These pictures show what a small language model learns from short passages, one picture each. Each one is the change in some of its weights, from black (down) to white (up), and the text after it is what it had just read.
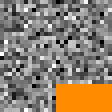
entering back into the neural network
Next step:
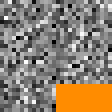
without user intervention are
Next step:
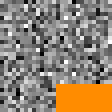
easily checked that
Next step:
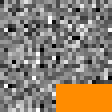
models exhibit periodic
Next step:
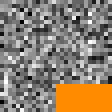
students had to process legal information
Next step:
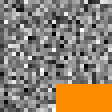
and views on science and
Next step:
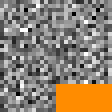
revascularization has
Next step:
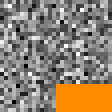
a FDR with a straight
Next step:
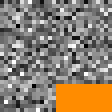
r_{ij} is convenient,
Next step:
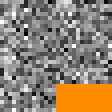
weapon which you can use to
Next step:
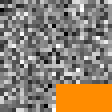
a wide spectrum of market
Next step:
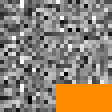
as $\beta$, against the
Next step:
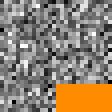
metals of Zn, Cu,
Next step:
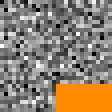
\ppb$, many via
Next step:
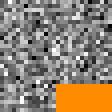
proven yet. In fact,
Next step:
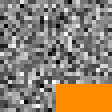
our daily life. This
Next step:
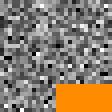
Advertisement on
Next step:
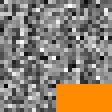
final Hamiltonian:
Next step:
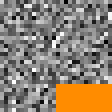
Trapaeng Thmor and
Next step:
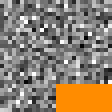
pH Readings Under
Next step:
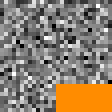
quotient, the measurement equation
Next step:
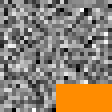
the west of black cross and
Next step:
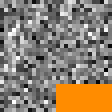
Y, , Williams
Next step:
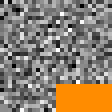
Humans harness this wind
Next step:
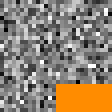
game; it should not be considered as
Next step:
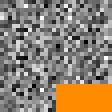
use computers regularly. The
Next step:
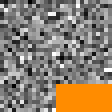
as in the main text.}
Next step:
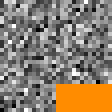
changes in learning process of these
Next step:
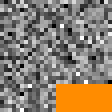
ferromagnetic insulator phase
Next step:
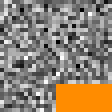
of eigenCWD, which
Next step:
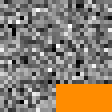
$\SA$ \begin{equation}
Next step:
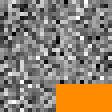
the National Agency for
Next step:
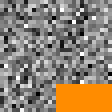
spreading in the westward
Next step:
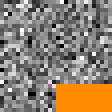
as distances from optimality.
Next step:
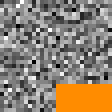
spherically or axially symmetric
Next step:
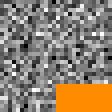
people. There is an old
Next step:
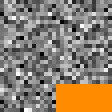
used to determine possible changes in
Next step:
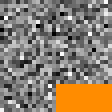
line and the values of the CaII
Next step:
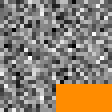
public and the media,
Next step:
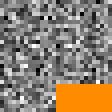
the biofilm formation,
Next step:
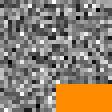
ban on illegal
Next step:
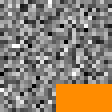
is the one for nearly
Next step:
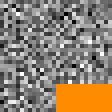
the programs has been tested
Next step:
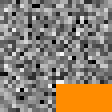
usage varies across different
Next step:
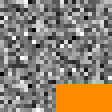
curvature perturbations produced during
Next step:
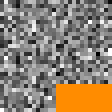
develop their self-esteem and
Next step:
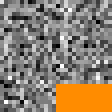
weakly reflect the quantum
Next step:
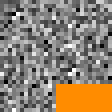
(linear and nonlinear)
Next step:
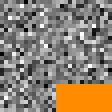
in the river valleys,
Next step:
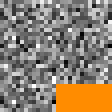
When the input signal swings
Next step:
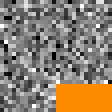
publications. However, no specific research
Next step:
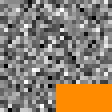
this study showed significantly different results
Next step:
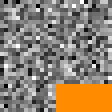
we not only consider the extended mass
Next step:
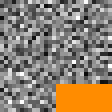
requires the development of a model of a
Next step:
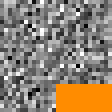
The other part of the crude
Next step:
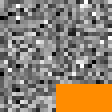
planes of carbon fibers
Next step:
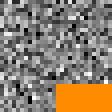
as: \mathbf{K}_D is
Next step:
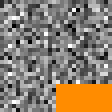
be non significant and family
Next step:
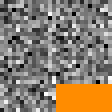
Johannes Kepler
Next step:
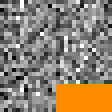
chamber which act as an
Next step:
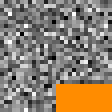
& Morrissey,
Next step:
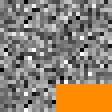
dealing with learners'
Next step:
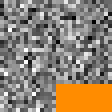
of the problem addressed; -
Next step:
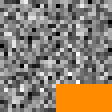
mortality in a population with
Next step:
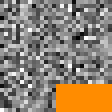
the SVD-based GP models
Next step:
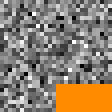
a decline in physiological
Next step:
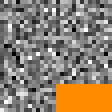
few articles introduced
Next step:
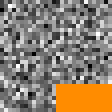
Effect of different levels of
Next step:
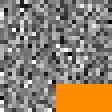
of turbine 3.2
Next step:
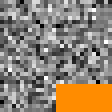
digital certificate in
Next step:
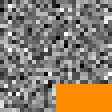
affect the strength of the
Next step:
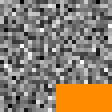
overall architecture that
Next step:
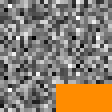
monitoring of energy consumption
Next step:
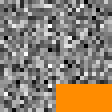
conclusions would be weakened
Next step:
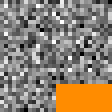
in *Scopus* that were
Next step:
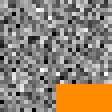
of countries and industries in
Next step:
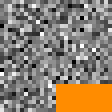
computational time. The actuator
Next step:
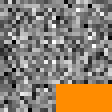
as Upwork and Uber,
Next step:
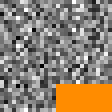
theory notation. To achieve
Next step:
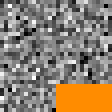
at two levels: first, where a
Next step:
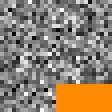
normal distribution. Regarding
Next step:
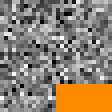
exponents $\nu$ and
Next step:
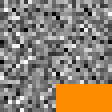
From the Perspective of the
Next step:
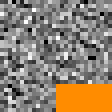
airfoil). For this model,
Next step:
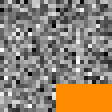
is also an artifact or a
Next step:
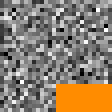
Average channel capacity The
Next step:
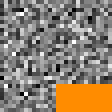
top-quark production process is
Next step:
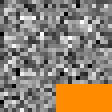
on it, he took out the
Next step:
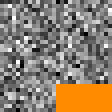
times smaller than for CO,
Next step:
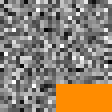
can choose continued
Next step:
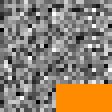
results of ATLAS and
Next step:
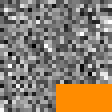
to improve total energy performance of the
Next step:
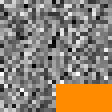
level of arbitrariness.
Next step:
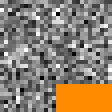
Mahadevan & Prof.
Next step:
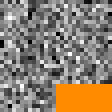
cycle of radio-induced
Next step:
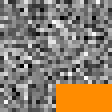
invariant under rotations, therefore
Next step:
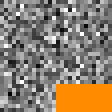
tens of Coulomb
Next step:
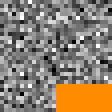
contrast the behavior of RC
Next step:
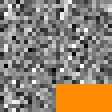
is why we will refer to it
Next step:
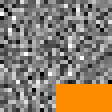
1935. He had a strong
